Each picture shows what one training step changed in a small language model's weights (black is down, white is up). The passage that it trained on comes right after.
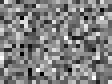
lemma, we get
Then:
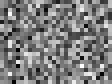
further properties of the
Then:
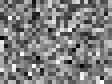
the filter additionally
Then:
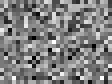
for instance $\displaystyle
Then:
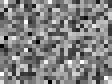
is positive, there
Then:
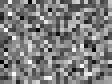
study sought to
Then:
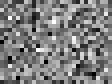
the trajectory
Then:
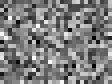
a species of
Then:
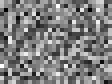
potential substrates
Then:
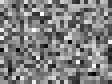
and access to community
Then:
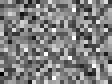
last term at the
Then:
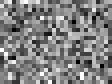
\right) $
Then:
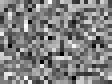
would turn out to
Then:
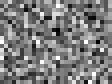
in the end generating
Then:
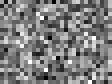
approximately 20 °C
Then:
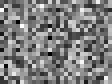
promote social development
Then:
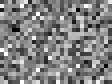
\dots ,
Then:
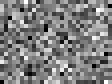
neat geometric structures
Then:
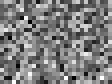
shows that applying those
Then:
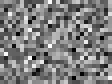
could better determine the
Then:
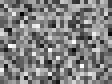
reduction of differences in
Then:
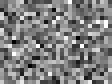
Gaussian curvatures.
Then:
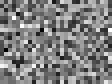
common ways and also
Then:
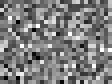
a slightly different version
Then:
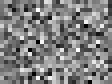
to Africa (my
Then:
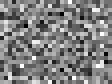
Deepa &
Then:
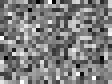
subject frequently
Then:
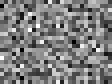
additive and
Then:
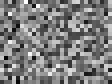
organize initial
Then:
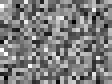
\pf The class
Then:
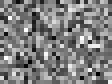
the form $ L
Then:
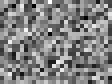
is best featured
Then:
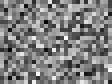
boundary conditions are
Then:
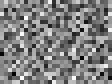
This can provide better
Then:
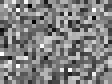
QK manifold is
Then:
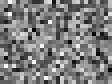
then filtered,
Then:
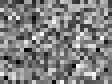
the algebraic classification of
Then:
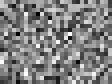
of variables referred to
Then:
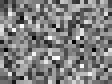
energy of the
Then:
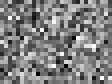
the row of
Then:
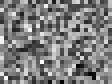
question the reliability of
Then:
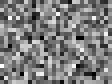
the principles included in
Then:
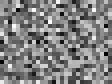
sake of
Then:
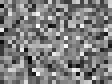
association was found
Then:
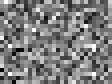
from the practice of
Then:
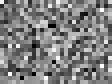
the Betti
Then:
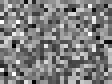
As Antonio
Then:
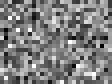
the battery
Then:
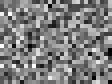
voltage, transfer
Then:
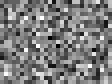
difference scheme is based
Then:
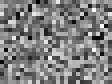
large sieve
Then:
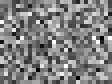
(blue) and
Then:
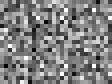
$\gamma$ is
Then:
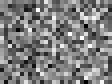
to study the
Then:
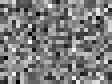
$: odd composite
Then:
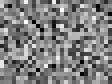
If $s$
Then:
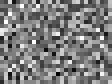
production efficiency obtained from
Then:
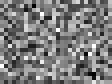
in the option to
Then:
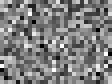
$Y$, with
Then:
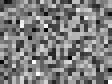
analytic quantity determined by
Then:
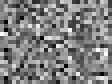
normal subgroups of
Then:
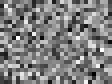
by weighted graph
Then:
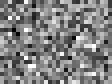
the agriculture sector
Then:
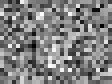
the jump of
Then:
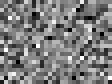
the sets may be
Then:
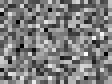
rejection of the
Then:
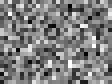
tests and at least
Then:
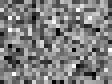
the mass in
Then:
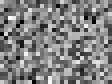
so that the
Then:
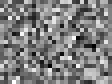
the age group of
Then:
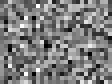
firms in
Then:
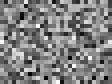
rightmost nodes.
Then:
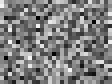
investigating the composition
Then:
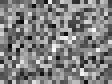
order to preserve
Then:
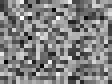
residuals. As
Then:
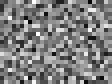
maxima have
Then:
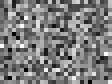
adaptive strategies for the
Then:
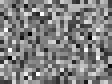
and synchronization
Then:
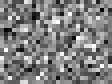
the energy consumed
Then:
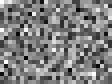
be considered from exactly
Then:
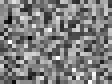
developed in the project
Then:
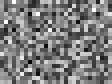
plants. Part
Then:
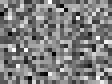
contains an element with
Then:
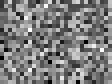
providing training for local
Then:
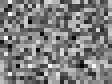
have studied the
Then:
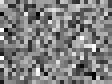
of the calculated
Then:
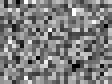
life time, which
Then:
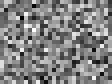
that students most develop
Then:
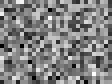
at $e$
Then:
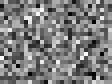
on the tracking
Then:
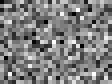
for the basin
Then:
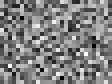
at infinity conjectured
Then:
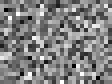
as a contribution to
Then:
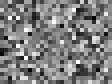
the last few
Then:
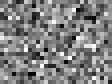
the operation,
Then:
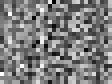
stimulation, reduces
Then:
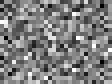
- the Discrete
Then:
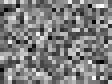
remove one that has
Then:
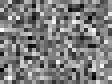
the agent on
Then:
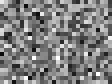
and $a
